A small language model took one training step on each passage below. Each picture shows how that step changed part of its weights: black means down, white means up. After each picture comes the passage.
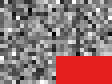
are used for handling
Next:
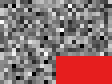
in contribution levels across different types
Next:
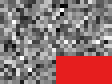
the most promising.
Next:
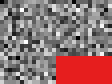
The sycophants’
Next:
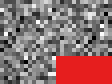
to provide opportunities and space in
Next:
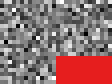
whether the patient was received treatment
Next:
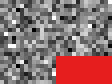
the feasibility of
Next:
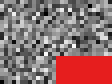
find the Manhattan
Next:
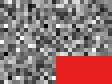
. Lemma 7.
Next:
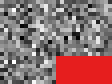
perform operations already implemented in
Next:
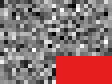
can be affected by several
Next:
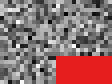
have existed. In modern
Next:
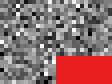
data repository as
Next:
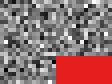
found in our previous research paper
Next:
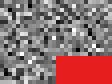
membranes and living
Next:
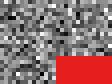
How does this survey of
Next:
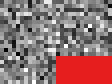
memory, and communication
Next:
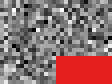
it is poised to
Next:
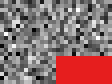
their flexibility and
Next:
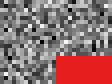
of Pakistan for
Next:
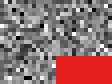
a real fibrous
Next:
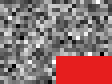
enforces the separation
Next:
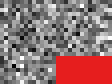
technology, and it is an
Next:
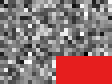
of the magnitude of
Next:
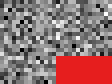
Extractive separations:
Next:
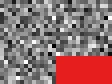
responsibility to manage and
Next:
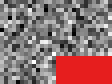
the most interesting question in
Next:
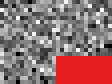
for three typical subjects
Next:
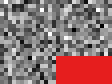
two beams resulted
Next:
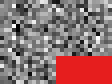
and other phenolic compounds
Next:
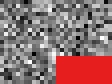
assemblies and 4
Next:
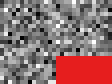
amounts of information
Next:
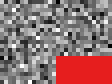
square of 0.59
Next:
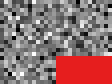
namely in the areas of stability
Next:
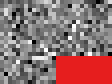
has phenolic groups that
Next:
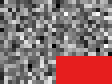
defects. We used two
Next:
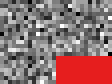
not properly investigate into
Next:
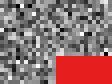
strains over the thickness
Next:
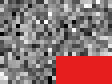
been classified as follows:
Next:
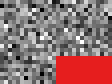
- Loreau M,
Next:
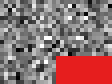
Floaters’ and
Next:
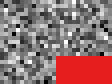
study focused on assessing the
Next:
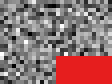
- Sperreik,
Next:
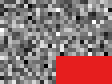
to extract sensitive training
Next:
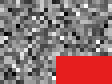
be considered the most promising
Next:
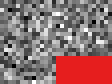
different colors represent different
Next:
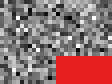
are interpreted inside
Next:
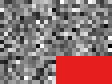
to build a product in the
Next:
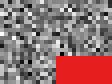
RESIST Project
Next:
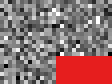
History Dialises
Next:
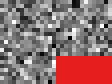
the requirements for the degree of
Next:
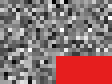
transactions Real-time
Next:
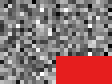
term 'magic realism',
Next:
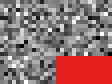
MD simulations of these
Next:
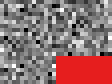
communication, as defined by the
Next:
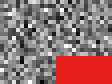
All the reagents and
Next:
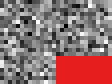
ways to get the
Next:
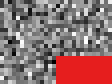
are the result of individual
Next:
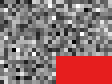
chlorine ions in
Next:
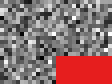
plotted in Figure
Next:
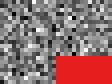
who would have been so
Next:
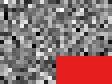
capacity it fulfills
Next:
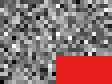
long-term business objectives.
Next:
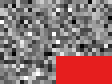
in order to facilitate the
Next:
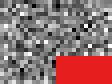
final decision regarding inclusion.
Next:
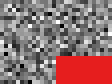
RESULTS AND
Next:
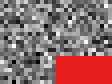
object. IR sensor
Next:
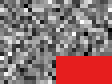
and the ways that
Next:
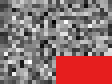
27% of the
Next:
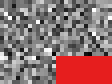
by clogged
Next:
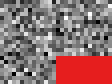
except through privacy policies
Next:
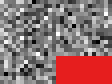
engagement and advocacy.
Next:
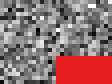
DNN model for each
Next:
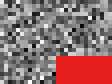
mandatory language assessment
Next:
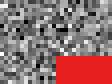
Modified research instrument from
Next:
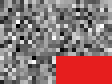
Traditional medicine
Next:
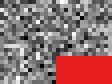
for risk stratification and
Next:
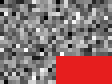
showed that the toxins
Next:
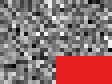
analogue climates in
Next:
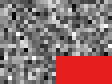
is often associated with an
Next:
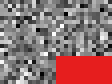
Building >
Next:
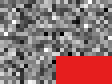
the load factor of safety of
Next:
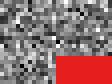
profit margin indicates the
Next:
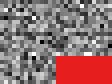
CPI can assist individuals
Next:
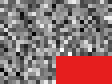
lost the next round
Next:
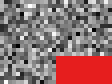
butcher does to a
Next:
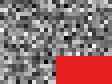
model-based comparison of
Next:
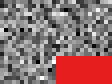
9* cohort,
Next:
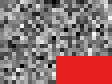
interoperable by adopting
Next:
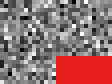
of each client since only
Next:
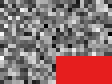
within 1 year Table 3:
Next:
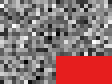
equations. Pour
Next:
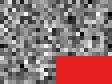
The encyclical
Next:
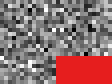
readily reduced yielding 60
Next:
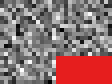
one abortion and the presence
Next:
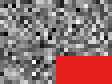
in another (total
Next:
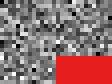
satisfied, where λ
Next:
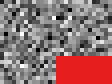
ultrasonication is a
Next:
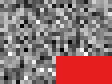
in hypertensive subjects
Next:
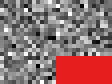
and family activities. Moreover,
